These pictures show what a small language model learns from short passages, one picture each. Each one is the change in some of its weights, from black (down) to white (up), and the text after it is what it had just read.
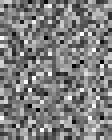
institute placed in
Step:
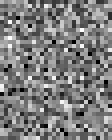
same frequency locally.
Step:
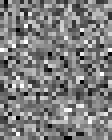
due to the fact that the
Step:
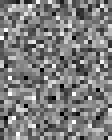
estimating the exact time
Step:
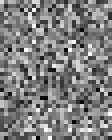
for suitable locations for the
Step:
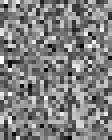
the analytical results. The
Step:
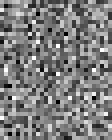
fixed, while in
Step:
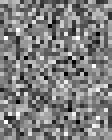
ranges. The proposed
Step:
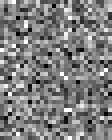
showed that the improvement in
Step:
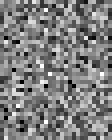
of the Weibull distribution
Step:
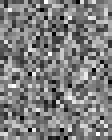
quoted to have
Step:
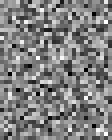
ee) when using the
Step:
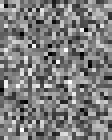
only to the period of studies
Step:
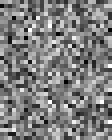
Committee SH
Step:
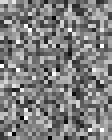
extension. Also in
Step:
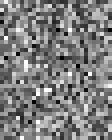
standard in Bayesian
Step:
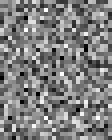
of triple alliance
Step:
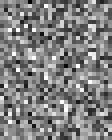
easily create and reuse
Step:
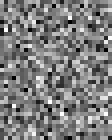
were found with the egg
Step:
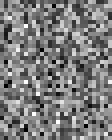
allowing the discussion of
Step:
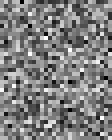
a constant weight and expressing
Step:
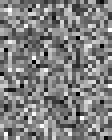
outputs. Other prior
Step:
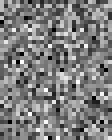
central rhodium
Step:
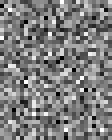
phenol reagent.
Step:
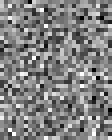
ceiling plank
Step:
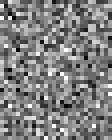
To conclude, it has
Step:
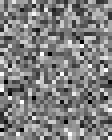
is the gamma function.
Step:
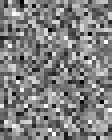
to visit our partners'
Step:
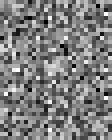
virtually zero
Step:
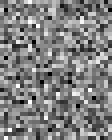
The aim of the app;
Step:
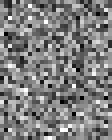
I mind my posture
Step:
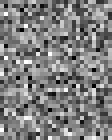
be confirmed *in
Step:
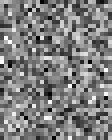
using three different datasets. The
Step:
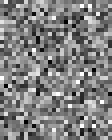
g KPS as initiator
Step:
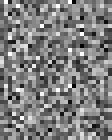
in S . Alternatively
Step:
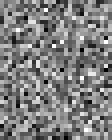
of bunches obtained in
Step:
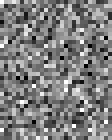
over silica gel
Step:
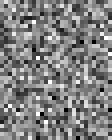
optimal pruning is
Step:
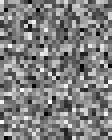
rapidly changing technology
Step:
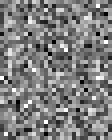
of virus is described by
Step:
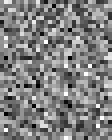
analysis, namely technical,
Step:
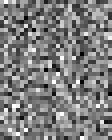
micro controller based eog
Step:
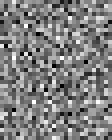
protein pre- μ
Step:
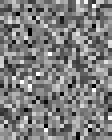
Ductile Mode
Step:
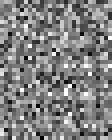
that do not have computer
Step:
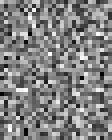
for individual lecturers
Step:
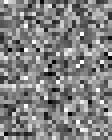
investigations, it was showed
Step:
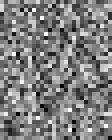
in the directions: -
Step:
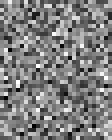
diversity, high crime
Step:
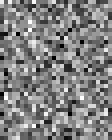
and set up the future
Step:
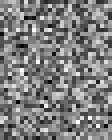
role of other teachers in the
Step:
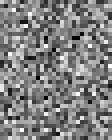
it into proper order.
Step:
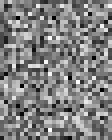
signals on a trunk
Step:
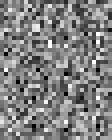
social status [8]. In
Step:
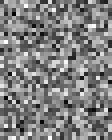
be calculated by multiplying
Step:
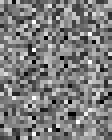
independently planned
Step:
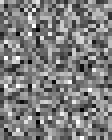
for his theory of structural
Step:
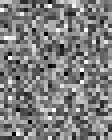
sequences matK gene
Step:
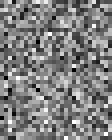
previous EMMC standard
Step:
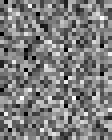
who operate consultancy
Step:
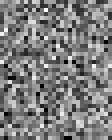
of the polymer
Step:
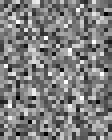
of dyeing
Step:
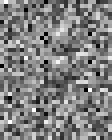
7. CONCLUSION
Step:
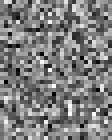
approach couples electric-,
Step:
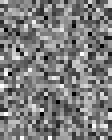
scans. All measurements were
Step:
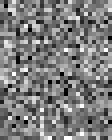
noted that the amount of
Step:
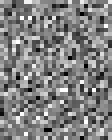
(via USB
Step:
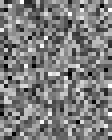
orbitals covering
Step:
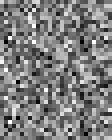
for themselves,
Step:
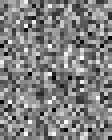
greater operational reliability in
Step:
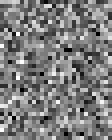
conditions to be summarized
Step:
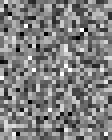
helps to extract this
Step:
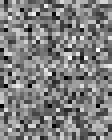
does not justify having taken
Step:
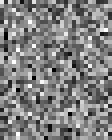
and the second value represents the
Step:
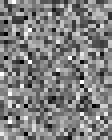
At the same time, because
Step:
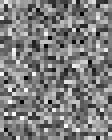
evaluate various nonpoint source
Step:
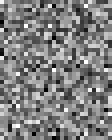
uranium (U)
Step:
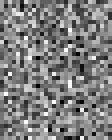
to create a new scientific
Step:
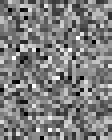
There were no changes of visual
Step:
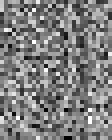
in the reproductive
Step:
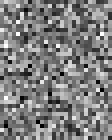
coefficient improved from 0.44
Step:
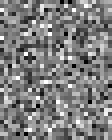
refluxed for one
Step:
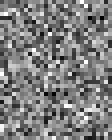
possibly be made more
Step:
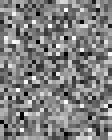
promptly 2.45
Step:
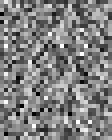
standard spectrum, we
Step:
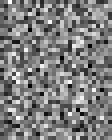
publications of French
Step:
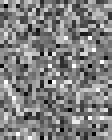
the quality of service they
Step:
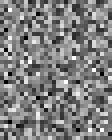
success is influenced by their
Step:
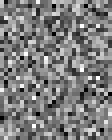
showers his blessings
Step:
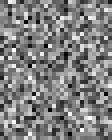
and comorbidities
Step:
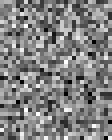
that were studied under water
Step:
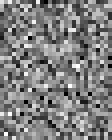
define, develop and
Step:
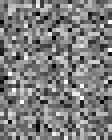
selected lactic acid
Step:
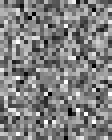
(leading to increased
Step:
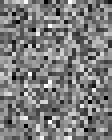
Journal of Trend in
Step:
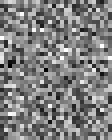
studies. As recently
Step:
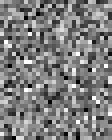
male targeted Jackson
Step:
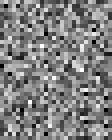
the two titre values
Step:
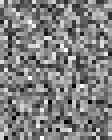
and Support Vector
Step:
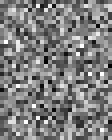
purity of the newly
